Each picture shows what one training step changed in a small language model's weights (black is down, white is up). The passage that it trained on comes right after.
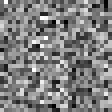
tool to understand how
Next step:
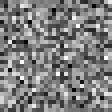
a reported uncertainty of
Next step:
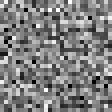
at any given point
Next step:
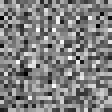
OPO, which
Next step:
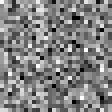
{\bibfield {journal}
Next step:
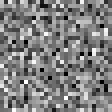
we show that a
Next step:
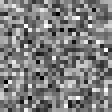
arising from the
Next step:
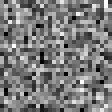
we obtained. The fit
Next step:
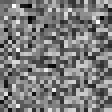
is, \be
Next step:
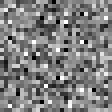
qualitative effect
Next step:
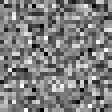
a dataset with an estimated
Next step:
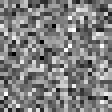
first scenario, when
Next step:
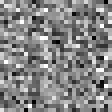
imbalance arising
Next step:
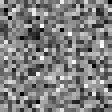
to the other bands
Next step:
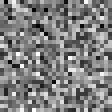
spectrum in Fig.
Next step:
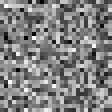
In an example shown
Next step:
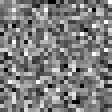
points at the same density
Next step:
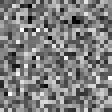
expressed as \be
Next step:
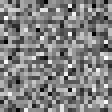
simultaneously two
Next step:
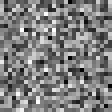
in the literature as
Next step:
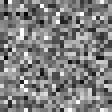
an extensive list
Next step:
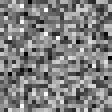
change in the time variable
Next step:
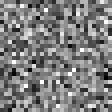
efficiency is a major
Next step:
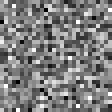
of $B$
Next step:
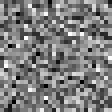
the central element. We
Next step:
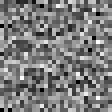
the anatomical
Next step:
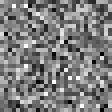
has also been limited.
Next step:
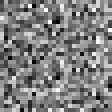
the study sample size of
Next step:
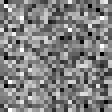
In mechanical
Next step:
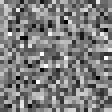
elastic sheared
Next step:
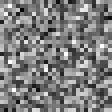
searches for the
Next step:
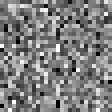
K) values are used
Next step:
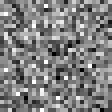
last Section brings
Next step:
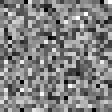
for stellar limb
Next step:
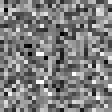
the necessary loop order can
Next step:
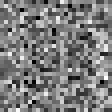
better than other experts
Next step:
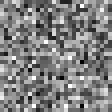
inside of the
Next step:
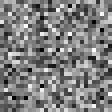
is skewed
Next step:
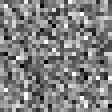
in Section 3. The
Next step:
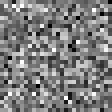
results in zero branching
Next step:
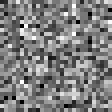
using $3\cdot
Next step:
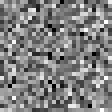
rather than the same lab
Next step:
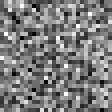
collision probability is
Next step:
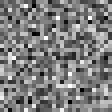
magnitudes of the
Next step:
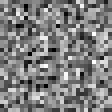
creating closure models
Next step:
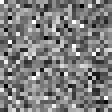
SN Ia.
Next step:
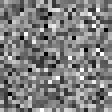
is nevertheless
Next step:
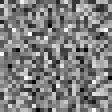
respectively. Values
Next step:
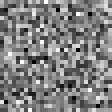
corrections to GR
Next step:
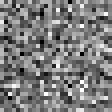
the volatility
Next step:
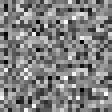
reliability of the
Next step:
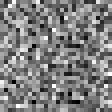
highest for
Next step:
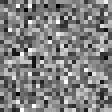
\\ \bottomrule
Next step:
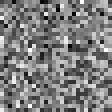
comparison} The results of
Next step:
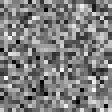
This equation is exactly
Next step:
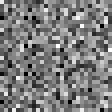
privacy properties,
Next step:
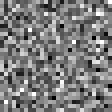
and the estimates below
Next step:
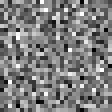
are carved out of
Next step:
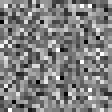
multiple commutators are
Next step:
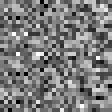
loop, and the
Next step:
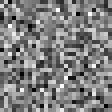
but the corrections are
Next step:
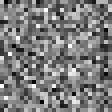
analyses are
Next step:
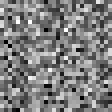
,\Lambda} $
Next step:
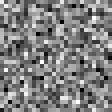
that the radiation acceleration
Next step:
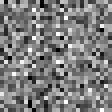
we present the confidence
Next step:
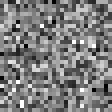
generating intermediate
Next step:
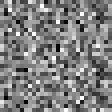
giant magnon
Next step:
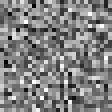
would result in some
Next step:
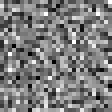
the models are different
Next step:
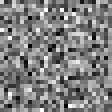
support the statements
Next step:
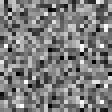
for driving the
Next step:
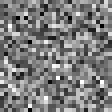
is imposed and the
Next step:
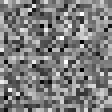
allocation for each
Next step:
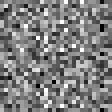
not raise any specific
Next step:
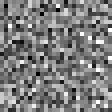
the time and location of
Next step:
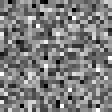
the Hubble radius at
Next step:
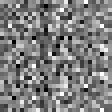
pose and right
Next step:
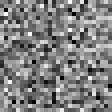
the gauge field smoother
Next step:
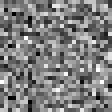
the calculation. We assume
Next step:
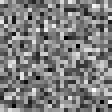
critical to maintaining
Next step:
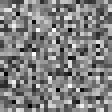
However, HOD
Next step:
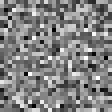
to match biological
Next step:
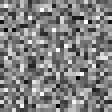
%Begin Author
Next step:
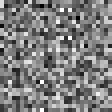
the ``fat black
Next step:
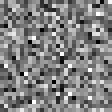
and will not be
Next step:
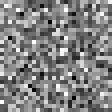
balance of galaxy
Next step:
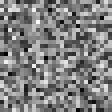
$\Lambda $ implies that
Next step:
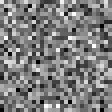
approaches, it requires no
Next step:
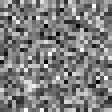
is the Ricci
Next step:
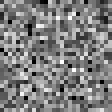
levels can result in a
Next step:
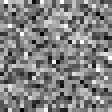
the following conclusions
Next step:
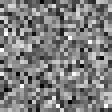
dependence will affect
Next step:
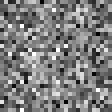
} R_{\gamma
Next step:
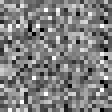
improvement factor of
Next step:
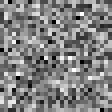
These include measurements of the
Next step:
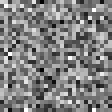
For example, when the
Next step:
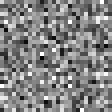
borne in
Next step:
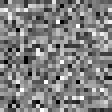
total lepton
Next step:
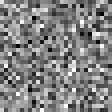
hard problems, and then
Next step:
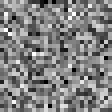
operations may seem
